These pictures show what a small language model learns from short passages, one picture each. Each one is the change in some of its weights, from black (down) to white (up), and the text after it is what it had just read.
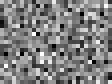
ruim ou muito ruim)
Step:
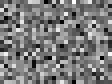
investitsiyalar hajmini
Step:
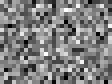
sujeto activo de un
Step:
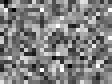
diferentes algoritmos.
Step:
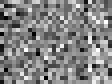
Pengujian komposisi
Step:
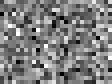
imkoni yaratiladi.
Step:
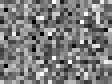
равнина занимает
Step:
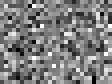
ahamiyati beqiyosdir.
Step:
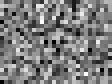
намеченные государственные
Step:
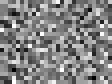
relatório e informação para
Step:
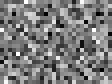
salbiy hodisalar
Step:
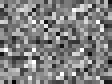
ein Gut Luxus ist
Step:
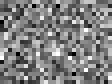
lingüistas y al que
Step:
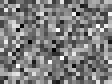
Assim objetivou-se
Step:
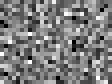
обстеження. У процесі
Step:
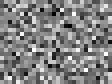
Pomares y la unidad
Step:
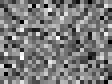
im Verhältnis zum
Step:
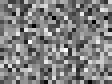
Portanto, para a
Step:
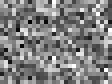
monitoring of students'
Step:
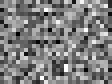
leía yo el pasado mes
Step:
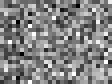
Результати оцінки
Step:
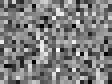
состоять из краткого
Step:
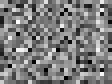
которая зависит от работы
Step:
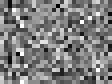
top to bottom direction
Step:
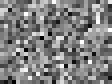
реформування державних
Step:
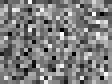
l'étude de
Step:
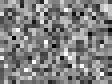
для повышения производительности
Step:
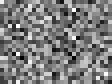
Shoumarov G.
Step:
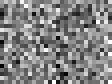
niet met het nominale
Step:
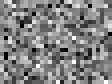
(a) del conjunto
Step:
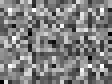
olmak üzere üç
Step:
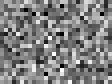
Commentaire Titre
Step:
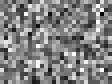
направлена на вилучення з
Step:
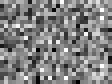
community service showed
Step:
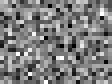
dunyoviy fan va
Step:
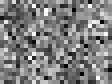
nuqtayi nazaridan va
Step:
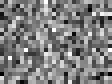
factors for recurrent
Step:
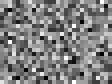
Dunod, Paris. -
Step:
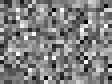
activities Value Proportion
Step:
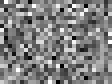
& Lebedeva,
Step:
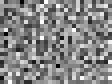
поддержки и эмоциональной
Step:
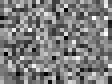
va estetik tarbiyaga
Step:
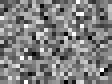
используется в суде,
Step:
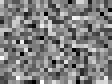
cada vez mais associada a
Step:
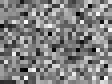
on artificial intelligence
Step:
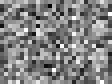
suatu produk atau jasa
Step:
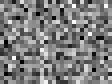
egallab, xalqaro
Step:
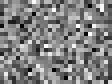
visto unos trastes como
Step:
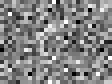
окремих чинників
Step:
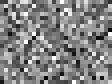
Onadolu, Sulton
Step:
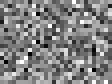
kegiatan lapangan
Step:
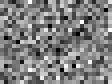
5. Реформи МОН
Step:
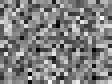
dados em pesquisas qualitativas.
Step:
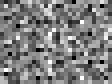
ma'lum bir sohani
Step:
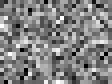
tijd toch al
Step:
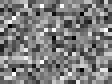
education*. San Francisco:
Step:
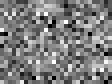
Comportament evitant:
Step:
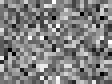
adrenal tumors has
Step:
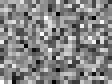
ao binômio
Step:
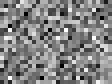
de la Humanidad” en
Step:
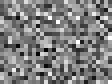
muddao shuki,
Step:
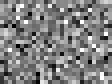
aktivitas yang biasa
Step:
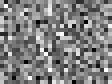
u bo'yicha matn
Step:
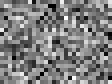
the proposed approach to
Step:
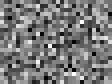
der Bearbeitung von über
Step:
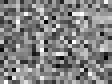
все еще имеют доступ к
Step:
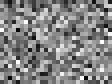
of PSAK 24,
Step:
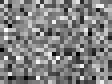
lingua veicolare:
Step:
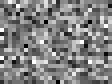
clase. Resultados
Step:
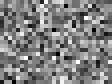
исходного состояния,
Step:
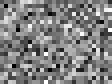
o'rganilayotgan chet
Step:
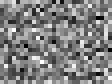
yon tomondan joylashgan
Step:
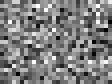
коррелирует с
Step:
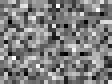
y servir a un grupo
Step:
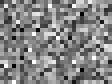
de la salud, que
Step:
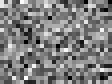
La “Responsabilidad de
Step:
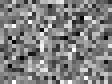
конкретного прикладного
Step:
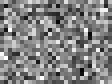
tient en éveil
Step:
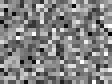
на очерке (они
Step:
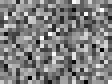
Use of Innovative Educational
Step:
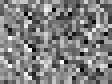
innovatsion yondashuv sifatida ko'rib
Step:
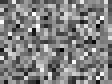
interesse do leitor, ao
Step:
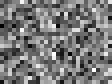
در مورد معنای
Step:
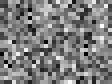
as relações comunicativas de todos os
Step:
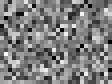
farklı yerlerde
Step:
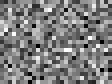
sin duda alguna pueden
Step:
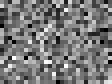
разные сюжетные
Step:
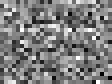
yuzaga keltirishi
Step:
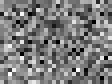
podem variar significativamente com
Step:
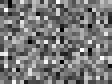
Europa (EMR report
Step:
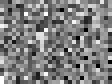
типів є різними
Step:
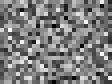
sehingga membuat
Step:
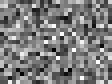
oshadi, kompetensiyaviy
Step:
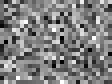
(движение происходит в
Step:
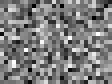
bitimni amalga oshirishda
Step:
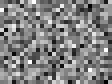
global trend in financing
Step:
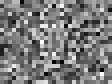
tashqi o‘zgarishlar
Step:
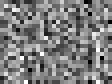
виготовлення документи
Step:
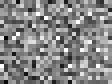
after Islam Karimov,
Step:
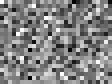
9, Veliyidu
